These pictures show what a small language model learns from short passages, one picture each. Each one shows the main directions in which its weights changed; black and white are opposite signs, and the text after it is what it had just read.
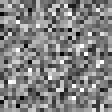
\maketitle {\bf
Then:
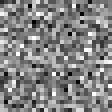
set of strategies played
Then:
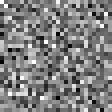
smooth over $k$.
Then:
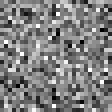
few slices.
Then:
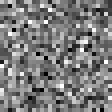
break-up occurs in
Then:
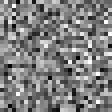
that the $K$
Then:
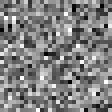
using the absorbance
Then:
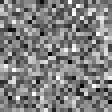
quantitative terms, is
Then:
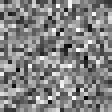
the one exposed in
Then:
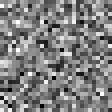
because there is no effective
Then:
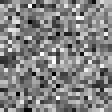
model (with no free
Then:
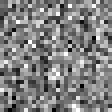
$\phi $ is
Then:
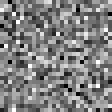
the younger,
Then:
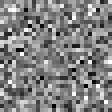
Thus the following theorem has
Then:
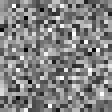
and $V$ the
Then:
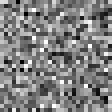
stability of the system
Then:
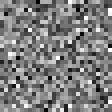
To make our objects less
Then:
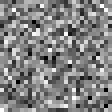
monomorphism, and assume
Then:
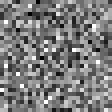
instructions. These
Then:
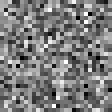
in the usual way.
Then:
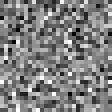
the inner product of
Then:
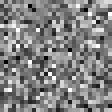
of Height Two,
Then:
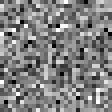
solid-like response of
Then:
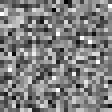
- Thermal
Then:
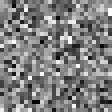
view becomes more natural and
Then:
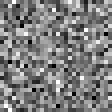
Phys. B},
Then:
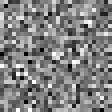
two of the scalar metric
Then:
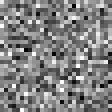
strong pinning
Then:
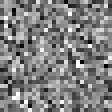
consider now the Euler product
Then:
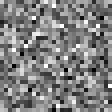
identified stars with rotational
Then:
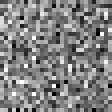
{\rm Just as
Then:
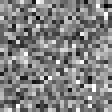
would like to thank the
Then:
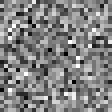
attacks at all
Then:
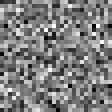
the BSDE loss
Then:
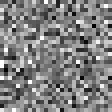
CRPS from
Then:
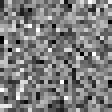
EWs computed for
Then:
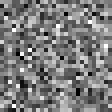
through its key function
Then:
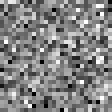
& Reiprich \&
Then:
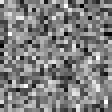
take the derivative in each
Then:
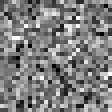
a base pressure better than
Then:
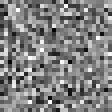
three vertices, on one
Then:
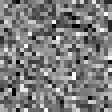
be an easy task.
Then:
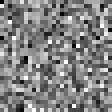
move in alternating directions
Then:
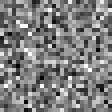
annotated imaging
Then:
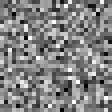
and the link distance
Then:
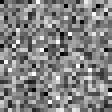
$j$. For mass
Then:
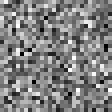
of the rational function
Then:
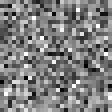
to control wave propagation and
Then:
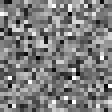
final inclination was
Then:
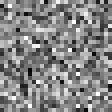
circular cylinder, in a
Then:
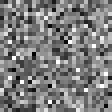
of the partition function
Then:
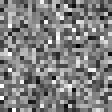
depends on primary composition.
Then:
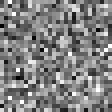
situation where the experimental
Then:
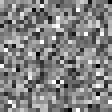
laboratory frame
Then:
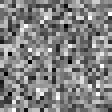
for all $t
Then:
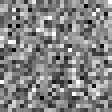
given by the expression
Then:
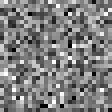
\hh Let us consider
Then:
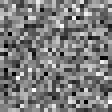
a mass greater than
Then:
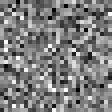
property''. The subsets
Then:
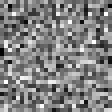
one-photon scattering
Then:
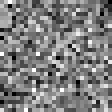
per-user rate
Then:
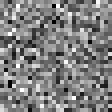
Grisel O,
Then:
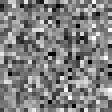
isotropic voxels
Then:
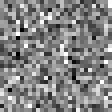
stabilized by the
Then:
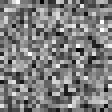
well a new category of
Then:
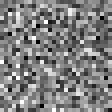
space is used here only
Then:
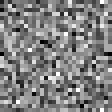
completely different state is
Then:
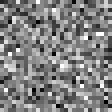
random fields, such as
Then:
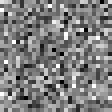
an optical system with comparable
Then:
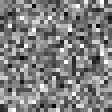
addition, the qubit
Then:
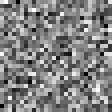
value of the singularity
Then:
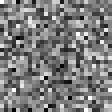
expectation over $x$
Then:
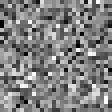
with each other via the
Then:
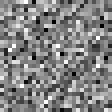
in [5] the
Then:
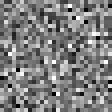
\quad Q\subseteq
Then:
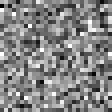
exact solution of the corresponding
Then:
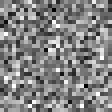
VLA is operated
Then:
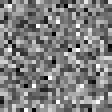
corresponding nullifier is
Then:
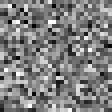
waves can be observed and
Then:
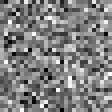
summarise possible
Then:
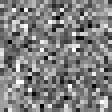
negligible and only electric and
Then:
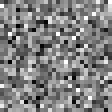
generalized by means of graph
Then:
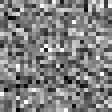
is satisfied, then the
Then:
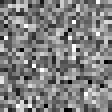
regarded as a
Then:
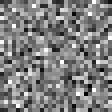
{\theta _a}
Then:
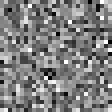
+ \sqrt{\beta
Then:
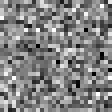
Find the radius of
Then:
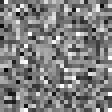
be an entanglement
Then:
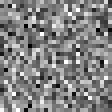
boson mass at tree level
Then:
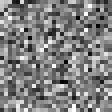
in the same way as
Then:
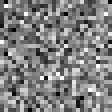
is quasi-homogeneous of
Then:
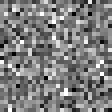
\forall \omega
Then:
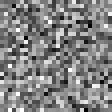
associated with the trajectory and
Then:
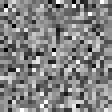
as well. Even
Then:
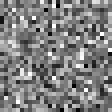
galaxies are stellar systems external
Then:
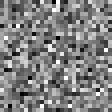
enclosed dust
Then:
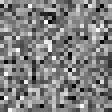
\eeq \beq
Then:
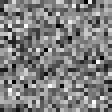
optimization problem suitable to
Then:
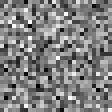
the less expensive
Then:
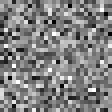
local chart covering that
